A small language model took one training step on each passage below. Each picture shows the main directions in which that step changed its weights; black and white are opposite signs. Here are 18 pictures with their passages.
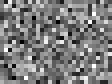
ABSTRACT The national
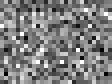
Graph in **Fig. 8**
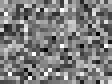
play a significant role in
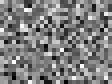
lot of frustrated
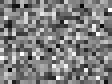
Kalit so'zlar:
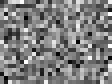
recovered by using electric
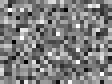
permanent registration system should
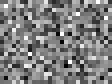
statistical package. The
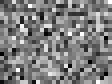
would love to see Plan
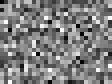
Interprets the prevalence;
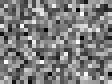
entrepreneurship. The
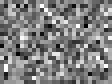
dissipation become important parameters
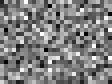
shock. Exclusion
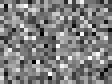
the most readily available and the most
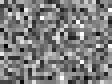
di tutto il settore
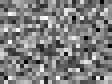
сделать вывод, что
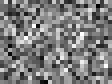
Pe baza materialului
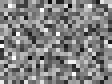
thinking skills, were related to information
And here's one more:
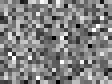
all possible scheduling scenarios
